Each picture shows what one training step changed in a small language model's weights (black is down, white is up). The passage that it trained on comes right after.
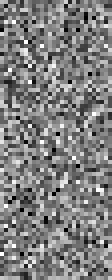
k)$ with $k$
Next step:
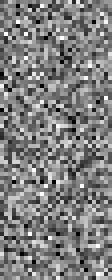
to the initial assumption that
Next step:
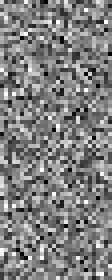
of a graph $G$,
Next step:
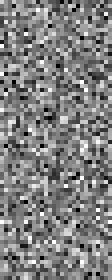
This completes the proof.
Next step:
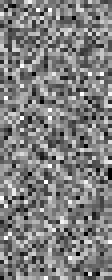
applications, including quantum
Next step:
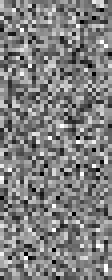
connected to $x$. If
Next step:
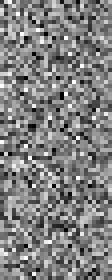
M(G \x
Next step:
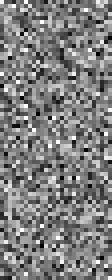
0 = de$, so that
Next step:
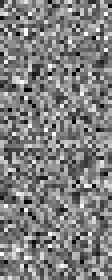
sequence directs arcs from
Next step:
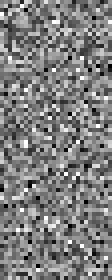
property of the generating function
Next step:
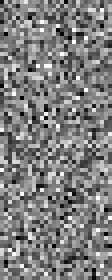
called positive if the restriction of
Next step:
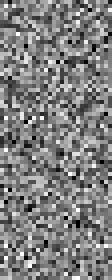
field commutes with
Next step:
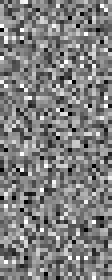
is a constant which is 1
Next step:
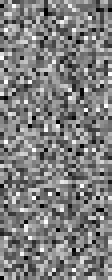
whereas edges adjacent to
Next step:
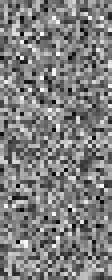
of the construction, which
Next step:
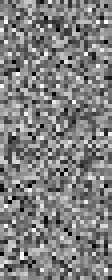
$C$ coincide with the
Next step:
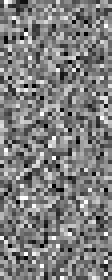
by a direct method in
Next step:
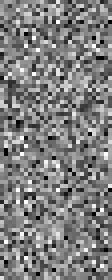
we will use the bases
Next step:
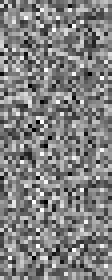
\Omega \\ \\ \displaystyle
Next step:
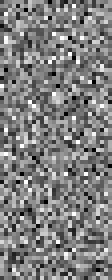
\Lvb processes of
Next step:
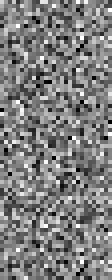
by Finite Horizon
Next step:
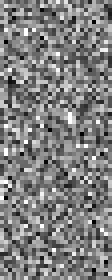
has a terminal edge
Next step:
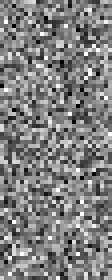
later in joint work with
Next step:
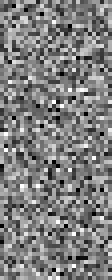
On the other hand, by
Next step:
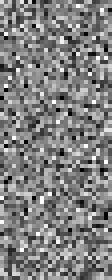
there are five regular
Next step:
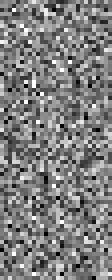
decision-making models,
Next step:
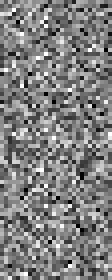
i.e. it belongs
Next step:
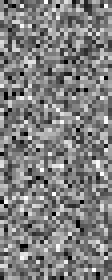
transparent. For a vector
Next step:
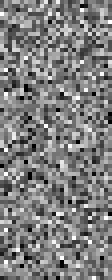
all words, including the
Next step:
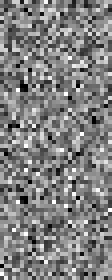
conjugate exponents
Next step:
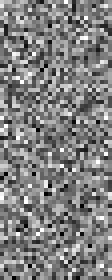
value $\{\arg z : z
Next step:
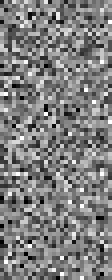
the proper value of the
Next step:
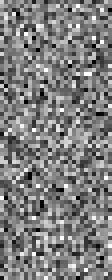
we are interested in
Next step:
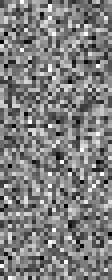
present motivating examples that
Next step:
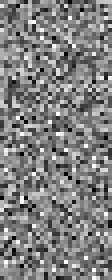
$C$ over some base
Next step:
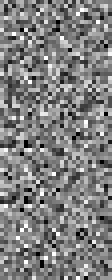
polynomial $f \in
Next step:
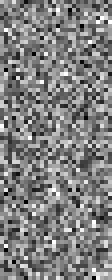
propagation learning algorithm
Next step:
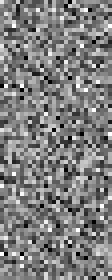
F}$ locally uniformly on
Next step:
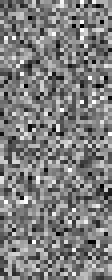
the following characteristics in
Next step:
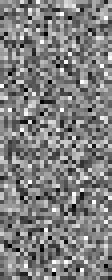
1}} \maketitle
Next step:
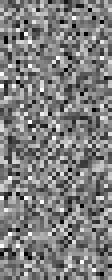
a compact length metric space and
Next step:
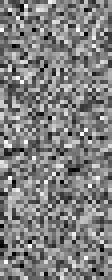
value of the symplectic zeta
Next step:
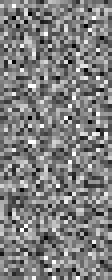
\phi_n \in
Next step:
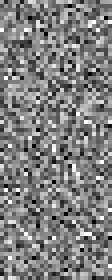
& \cdots & n
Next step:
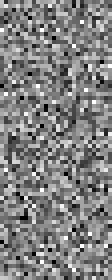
$m$ of the nonlinear
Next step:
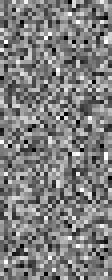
of the contact
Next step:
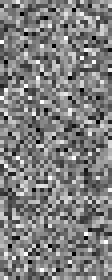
haut ou du
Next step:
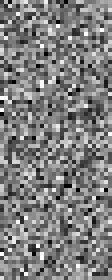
which the flag vector
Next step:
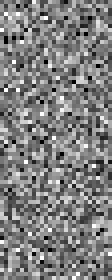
would exist a~map
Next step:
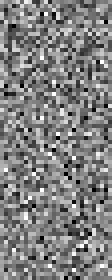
$\alpha$ is a
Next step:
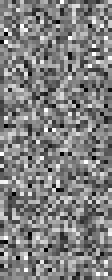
it is unsteady as
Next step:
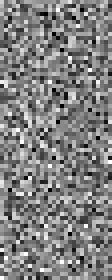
occasion, let
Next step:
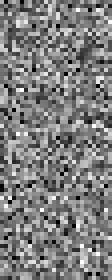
taken from the proof of
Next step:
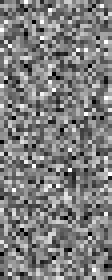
(see Theorem 18 in
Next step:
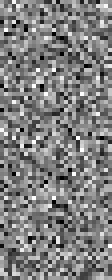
the properties wQN and
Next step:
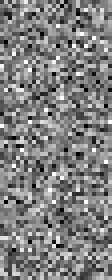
it will collect the data
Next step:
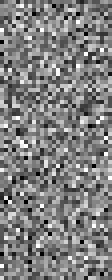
derived from linearizing and
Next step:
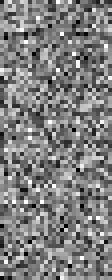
on the right hand side.
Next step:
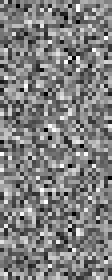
\par Mathematics Subject
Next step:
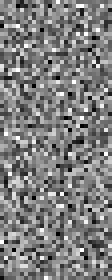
This dichotomy
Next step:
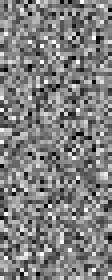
and nef cones of
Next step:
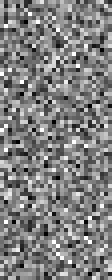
dimensional spaces. Moreover,
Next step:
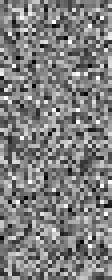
classical Euler continuant polynomial
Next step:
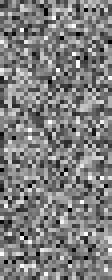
on the right-hand side
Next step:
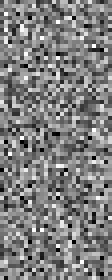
moduli space is the same as
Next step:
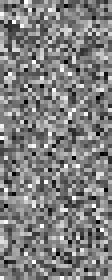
let $\cc$ be a
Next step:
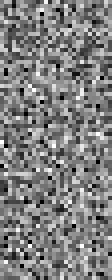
To prove that the sum of
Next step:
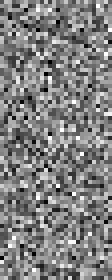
\end{equation} We
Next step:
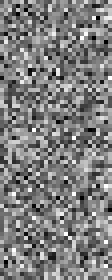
the following optimization problem:
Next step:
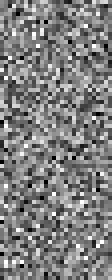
shows that there exists a unique
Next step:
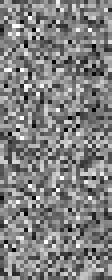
from the one-step or
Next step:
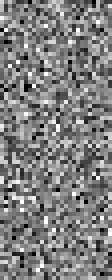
defining propery for
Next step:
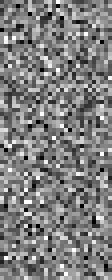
for a representation can be
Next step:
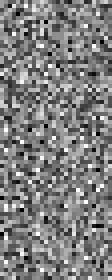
thus there exists a unique
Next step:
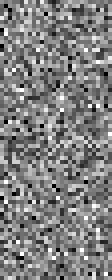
In this case it is clear
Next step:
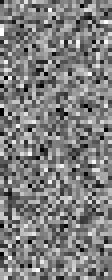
preceded the paper
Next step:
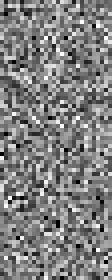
direct ratio of their
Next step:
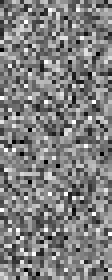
account for the number
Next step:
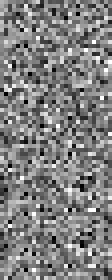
for non-Gaussian
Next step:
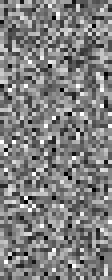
of $W$ at a
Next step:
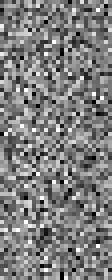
we have $$D(\lambda
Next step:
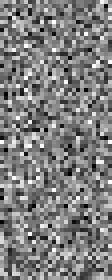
a family of dominant
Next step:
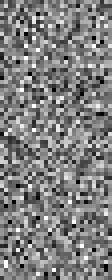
we proved the convergence of
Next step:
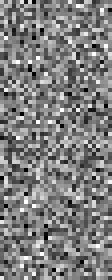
implies that there are at most
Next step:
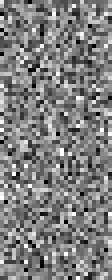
f(\bar x)\ne
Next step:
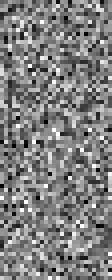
a given label, we
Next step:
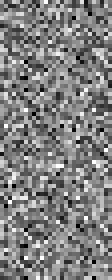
translation invariance.
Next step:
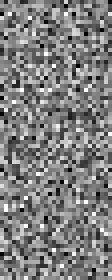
which has a simplicial double cover
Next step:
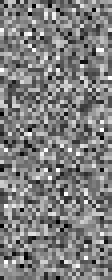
all the representations where the
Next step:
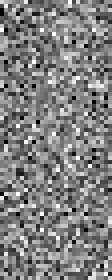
is homoclinic
